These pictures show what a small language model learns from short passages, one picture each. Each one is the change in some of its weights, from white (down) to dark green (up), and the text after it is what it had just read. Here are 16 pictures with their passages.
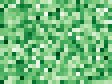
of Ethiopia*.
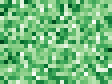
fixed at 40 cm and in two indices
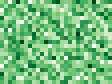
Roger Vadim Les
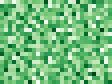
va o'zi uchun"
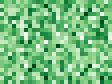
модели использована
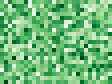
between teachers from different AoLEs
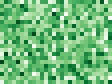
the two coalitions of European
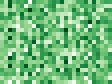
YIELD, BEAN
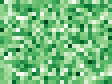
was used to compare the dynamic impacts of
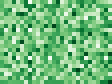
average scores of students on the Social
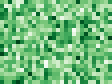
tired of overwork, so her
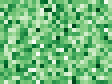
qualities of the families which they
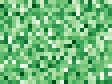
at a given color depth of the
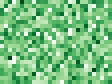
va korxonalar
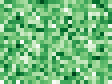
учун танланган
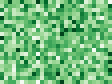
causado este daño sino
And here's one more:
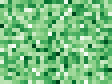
actors are in ‘complete
